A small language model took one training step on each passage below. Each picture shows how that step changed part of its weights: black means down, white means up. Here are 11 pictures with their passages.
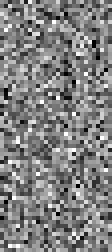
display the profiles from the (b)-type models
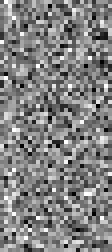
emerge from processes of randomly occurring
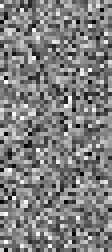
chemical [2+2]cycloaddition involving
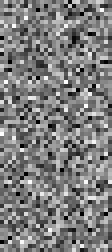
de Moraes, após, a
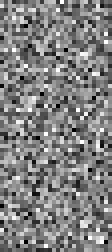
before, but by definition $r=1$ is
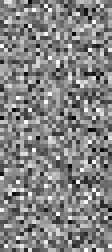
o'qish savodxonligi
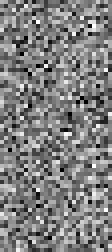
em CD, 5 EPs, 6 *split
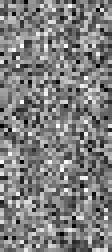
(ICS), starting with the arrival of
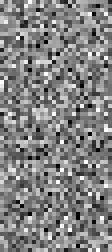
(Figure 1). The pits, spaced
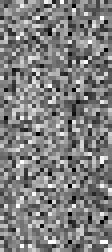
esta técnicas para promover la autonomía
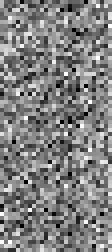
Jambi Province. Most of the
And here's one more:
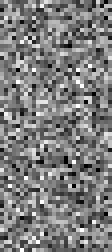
begin with a chronological overview of prior
